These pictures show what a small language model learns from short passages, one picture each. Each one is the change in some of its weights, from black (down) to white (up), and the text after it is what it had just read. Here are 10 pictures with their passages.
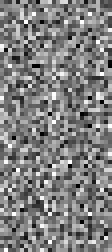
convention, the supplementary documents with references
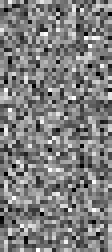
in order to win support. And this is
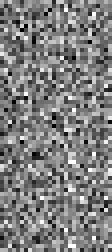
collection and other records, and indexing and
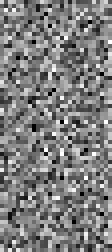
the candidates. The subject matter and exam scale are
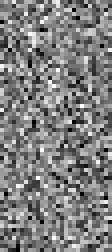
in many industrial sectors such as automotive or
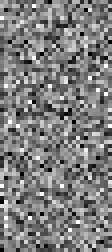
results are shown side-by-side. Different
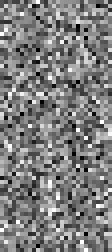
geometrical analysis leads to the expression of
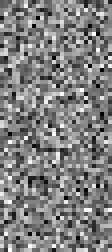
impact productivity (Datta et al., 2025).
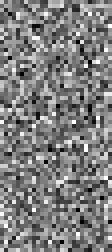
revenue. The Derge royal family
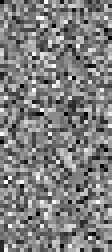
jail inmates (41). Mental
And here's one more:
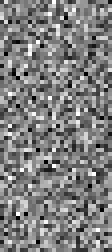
feedback on usability. It currently allows input in
